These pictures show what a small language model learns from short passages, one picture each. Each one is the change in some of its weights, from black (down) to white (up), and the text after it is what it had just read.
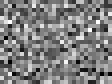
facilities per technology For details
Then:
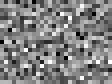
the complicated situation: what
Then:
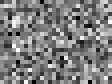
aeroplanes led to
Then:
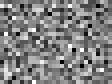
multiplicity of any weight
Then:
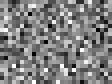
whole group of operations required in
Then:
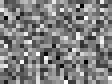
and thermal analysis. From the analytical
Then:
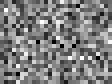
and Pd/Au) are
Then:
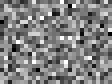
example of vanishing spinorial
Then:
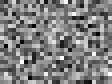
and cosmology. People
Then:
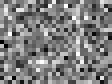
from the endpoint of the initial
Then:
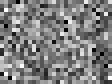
given by \begin{equation}
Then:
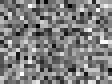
the SM. For this general
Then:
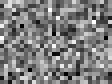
\end{equation} The method of
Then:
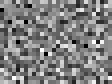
geometry, enabling a larger
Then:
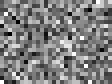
nanocomposite for
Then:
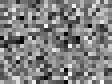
following Improving Design
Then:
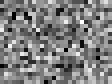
- A\vecv.
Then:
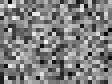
conditions (cooling through
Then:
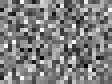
F_{\epsilon}, \partial
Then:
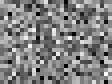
need at least $d_{\min}
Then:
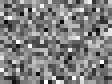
thickness, representing a new
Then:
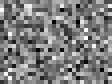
CF basis becomes a poorer
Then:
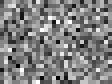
1) reflects the integration
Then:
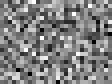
supports only a single geometry level,
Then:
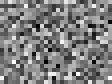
as streets, connectivity
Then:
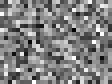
has to be the fixed point of
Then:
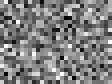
and Frame Error
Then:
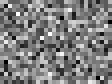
between the two methods is an
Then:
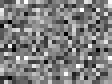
generated by all $f_c$
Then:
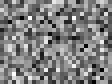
requires) because the frequency of all
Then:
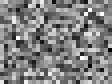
of heavy metals has
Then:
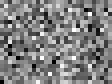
it is understood that
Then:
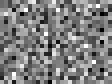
markets, such as
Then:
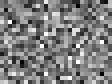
measure $\mu^t_q$
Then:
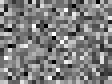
socio-economic development in
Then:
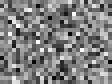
where $A$ is a
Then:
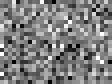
$G(\R)$ on the space
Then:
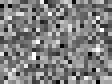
linux utility for
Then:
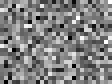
Kwara State is
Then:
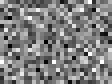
happens mainly in the central
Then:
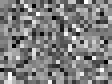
Process management systems; - 4)
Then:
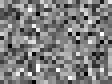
thus immediate rehabilitation
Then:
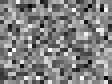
\item $X$ has
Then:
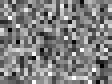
part of the following statement was
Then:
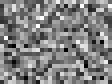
\ref{quotient} we know
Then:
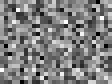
of the singlet and the doublet
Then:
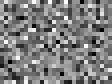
visits, and presented in (Table
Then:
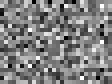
system is critical for nuclear
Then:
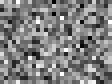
Shmelev. In modern
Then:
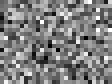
feature enables code generation
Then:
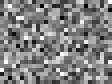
the transform is {\em flat};
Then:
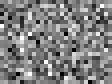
one solution of the state equation, we
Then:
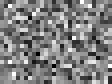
of the left and right nodes.
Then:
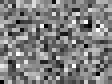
digestible both in raw and
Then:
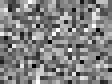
for simplicity on applying this
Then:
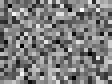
a hierarchical strategy
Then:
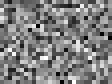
Fall \& Hauser
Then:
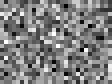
in H\"ormander's work
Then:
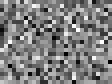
*E(G)*, respectively.
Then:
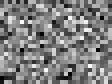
adolescents in
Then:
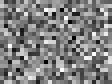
incorrect covariate model
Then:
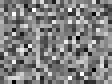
Buccal tablets of
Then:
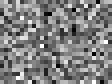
request. Declarations
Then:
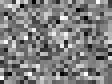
markedly dilated, extending
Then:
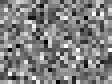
we introduce the ReX score,
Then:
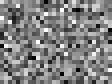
interoperable, and reusable
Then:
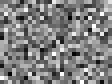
activities were highly valued.
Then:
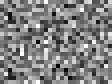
used. The term construction of
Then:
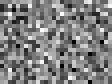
in sense of \cite{z}
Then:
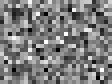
of the incubation period,
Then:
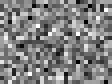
from $X,Y.$
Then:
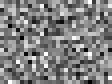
work analyzes how DPR
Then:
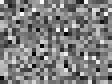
Tools for Creating a
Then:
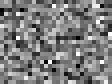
of Tokyo,
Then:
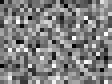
with a ruby laser were
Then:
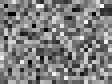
action \cite{AJK}
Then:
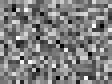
of time. Thus, the mathematic
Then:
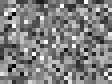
All maps have an angular resolution
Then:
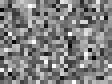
Qamar Uddin
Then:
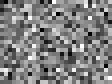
\draw [-angle 90,
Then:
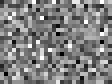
scales as $T^\gamma$,
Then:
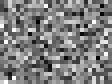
cloud density power--law
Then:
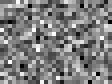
be a full subcategory of
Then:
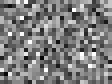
of (2.4) implies the
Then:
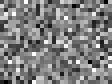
few: he was president
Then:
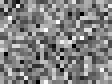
bacterial pathogens.
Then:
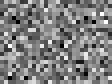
handloom weavers and to
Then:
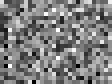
issues a request for
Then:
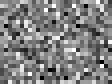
MSFR model used in this
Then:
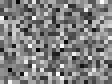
Q_i \otimes_R R
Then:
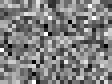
persistence module that is
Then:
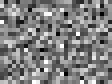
process Steps Action No.
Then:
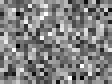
upward-moving muon
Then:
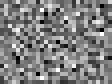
this knowledge, the project advances through
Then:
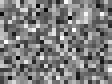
in present simulation is shown in Figure
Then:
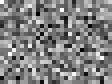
$P$ be a poset,
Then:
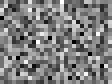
The clear solution thus obtained was
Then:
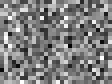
structural assumption is that the directed
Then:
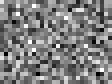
vertices, a rotational symmetry of order
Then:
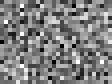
and Zeilberger’s
